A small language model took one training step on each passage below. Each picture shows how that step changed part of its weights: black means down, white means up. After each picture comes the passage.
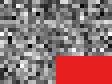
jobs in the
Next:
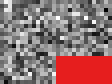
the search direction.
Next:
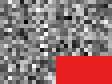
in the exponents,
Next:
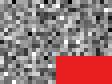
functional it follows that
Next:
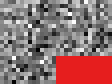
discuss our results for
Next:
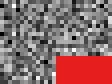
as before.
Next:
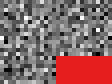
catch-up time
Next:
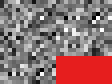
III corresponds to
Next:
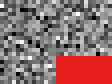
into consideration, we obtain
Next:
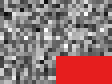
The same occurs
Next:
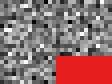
scattering differential
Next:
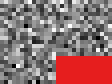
well known relation
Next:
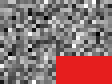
for the evolution with
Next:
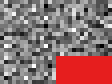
a product of,
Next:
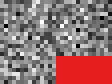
one of the CSA
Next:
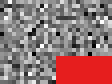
law, as described
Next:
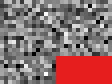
data did not yield
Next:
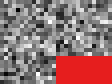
be realized in the
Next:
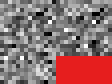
in general there is not to
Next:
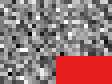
We discuss here some
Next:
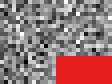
the notation requires more
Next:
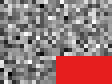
us perform integration
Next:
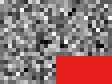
merger time. This
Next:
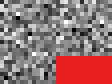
algorithm with an object function
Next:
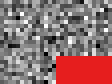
stiffness, and
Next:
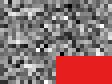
is, suppose that there
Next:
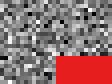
expected between the theory
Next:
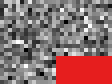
based at $\omega$.}
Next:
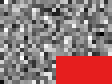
considered an extra
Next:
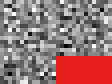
be discussed in more
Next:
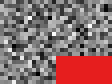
and $Q$ for
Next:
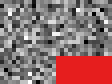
that the only parameter we have
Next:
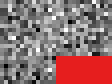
to this vertex are not
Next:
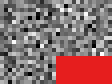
condition \textbf{(a)}
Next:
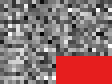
strain. f)
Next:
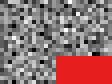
to an improved
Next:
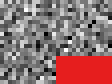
that every two operators
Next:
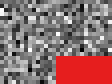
we monitored both
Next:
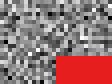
basis elements so that
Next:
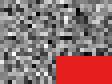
Mathematical Forms
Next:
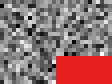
a few thousand
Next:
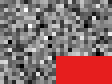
such $\tau$ and for
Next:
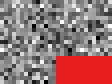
A special sample
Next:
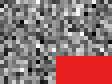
we recommend the
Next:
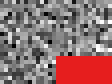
any real numbers and
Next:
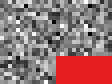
For example, the large
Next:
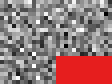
In addition to conventional
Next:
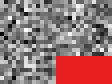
the figure that
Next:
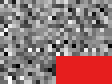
have three massive
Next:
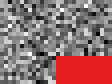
this inequality would
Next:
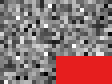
of derivations of the
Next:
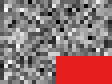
via the Internet
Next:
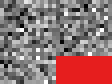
value $m_b =
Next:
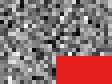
P. Bean,
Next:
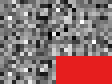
with \begin{equation*}
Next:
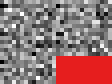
solvers, then
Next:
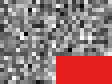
use a notation that
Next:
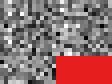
component. As we
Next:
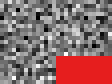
operators satisfying the
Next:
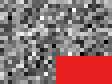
{\em Riccati
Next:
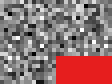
to guide the network
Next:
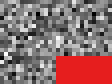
Then \begin{equation}
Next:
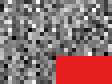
which can be predicted
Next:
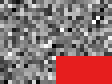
is recovered with
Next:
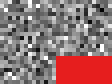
an embedded connected
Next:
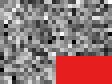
a CBF model
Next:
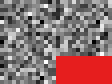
various scales, from
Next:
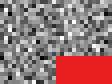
Several studies
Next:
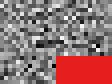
dots represent the
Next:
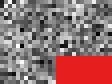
the CPG results in
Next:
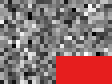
the closure $cl
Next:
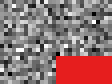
is a physically
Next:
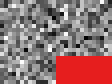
the user even though
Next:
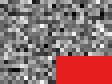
of Higgs
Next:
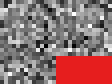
is a sequence of user
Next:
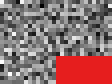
with a photon
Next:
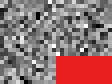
this equation is by giving
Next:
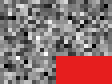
in the components of
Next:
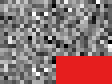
developed over the
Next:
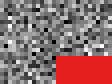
$G$. This invariant
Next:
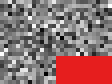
having the possibility
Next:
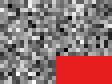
the introduction to the first
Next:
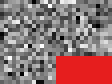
to use data collected
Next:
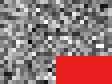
last two terms, by
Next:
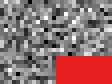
100 image pairs
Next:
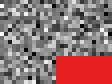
{\bf Description
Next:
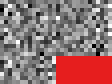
clinical target
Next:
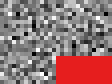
link. While
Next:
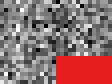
These notions come
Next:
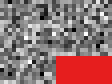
that although the
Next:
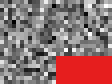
agreement between measured
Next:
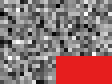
to occur at
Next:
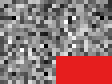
in phase space. The three
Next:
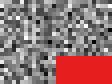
that we had in
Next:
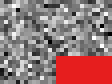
We further define the
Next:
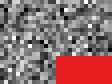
where the tested
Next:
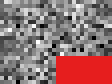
the measurements of the other
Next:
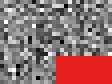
a clear interpretation
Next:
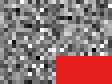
in QFT. In
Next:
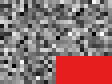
can facilitate
